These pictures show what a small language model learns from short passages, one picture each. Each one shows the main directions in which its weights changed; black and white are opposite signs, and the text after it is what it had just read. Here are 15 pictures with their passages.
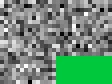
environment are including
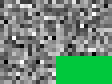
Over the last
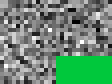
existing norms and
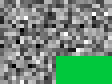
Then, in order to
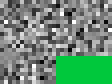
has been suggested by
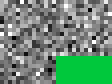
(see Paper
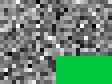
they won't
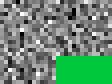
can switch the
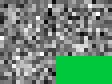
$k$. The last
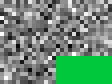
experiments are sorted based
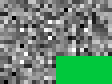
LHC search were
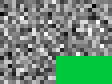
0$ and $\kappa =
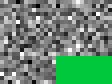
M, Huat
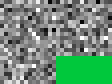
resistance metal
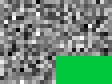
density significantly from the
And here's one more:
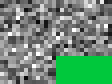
networks. According
